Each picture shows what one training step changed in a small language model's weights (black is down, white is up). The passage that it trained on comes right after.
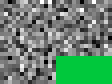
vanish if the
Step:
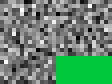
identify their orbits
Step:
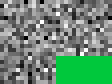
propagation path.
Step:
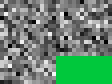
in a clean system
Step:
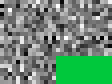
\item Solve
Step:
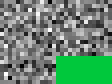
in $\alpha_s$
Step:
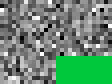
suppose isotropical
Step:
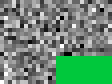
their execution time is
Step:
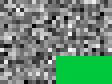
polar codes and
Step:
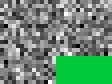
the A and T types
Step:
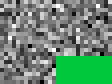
special % optical
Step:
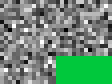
off order of unity
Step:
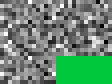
and the double
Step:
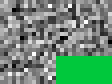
proceeding with the
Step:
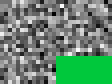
$\Lambda$ at the
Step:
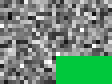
We present results of a
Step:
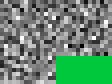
this case unitary
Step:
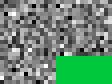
coefficients for
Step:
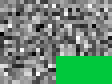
this remnant,
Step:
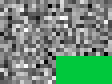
calculations were performed using
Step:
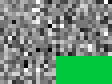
confinement potentials are
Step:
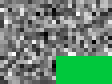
we discuss this approach in the
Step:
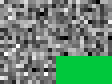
(exploited by
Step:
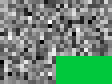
d) Fourier space
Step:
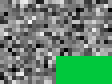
$H-K$ and
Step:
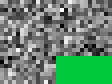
f}$ (see also
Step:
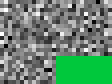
atoms or a single
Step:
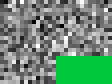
four depicted
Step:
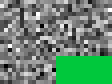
staying consistent with
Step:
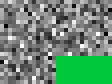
The resulting MC
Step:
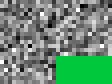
constant not exactly
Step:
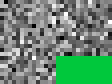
negative, the
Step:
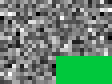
randomness of the
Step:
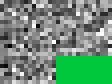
we briefly discuss
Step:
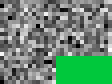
Einstein action
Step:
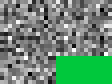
Au reference.
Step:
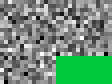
remains unclear
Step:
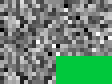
the number of basis
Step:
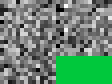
the magic numbers,
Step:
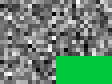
dark energy models.
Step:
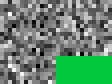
the SPIE,
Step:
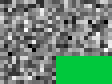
attributes | |
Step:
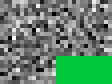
$\mathbf{U}$ is
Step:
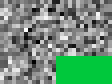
all other protocols
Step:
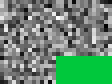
square) will be
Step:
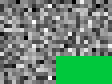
pre-training on
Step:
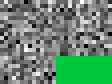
were obtained by sending
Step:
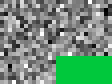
the SNR relative
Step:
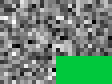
into the product of
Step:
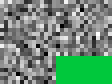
a WNoC
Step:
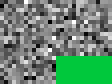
give rise to the
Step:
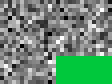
in terms of both static
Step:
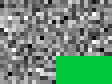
{author} {\bibinfo
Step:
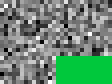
and on Background for
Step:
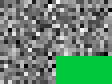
of DIS data is
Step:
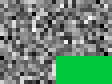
and taking values in
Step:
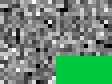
discussed below. A
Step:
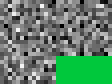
\right\}$ is a
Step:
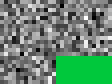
robustness of the
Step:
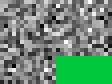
that the freezing
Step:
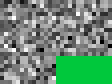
we arrive at the
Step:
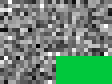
Equal Number
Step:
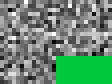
is reduced to the
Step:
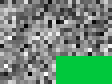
if truncated spectral
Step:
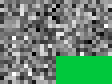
In this section, the general
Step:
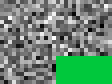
to the visible
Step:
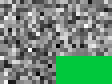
of thermodynamics,
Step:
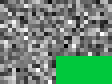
equal linear bins of
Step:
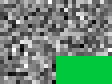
from general acoustic
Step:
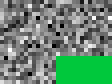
IC only) \item
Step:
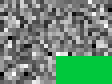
the atomic physics of
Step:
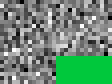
mass range adopting the
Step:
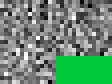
the places labelled
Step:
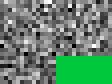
can be seen that when
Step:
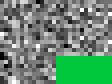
which are discussed in the
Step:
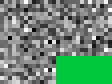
time it is produced due
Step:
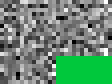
Without loss of
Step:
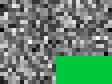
the algorithm throughput,
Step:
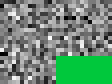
covariance computed from
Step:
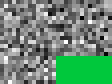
relative changes in
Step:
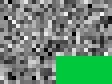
Despite being
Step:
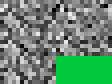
the latter as the
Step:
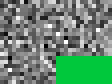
the inverse radial
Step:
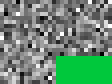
and reconfiguring
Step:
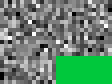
of the entropy of
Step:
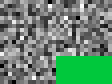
model basis to better
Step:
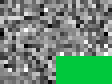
theoretical results in Table
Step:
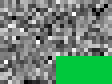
EUV power and
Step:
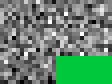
better or worse
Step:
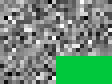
distance affecting
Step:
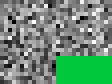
centre of the
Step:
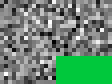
extrapolation for all
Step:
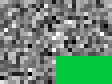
symmetry breaking
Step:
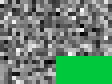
end, which means
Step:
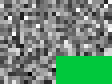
reconstruct the energy
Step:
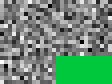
optical absorption
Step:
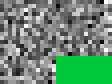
the brightest
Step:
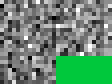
Conversely, if
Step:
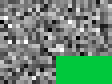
transitions in the sample
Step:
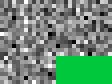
measurements were done at the
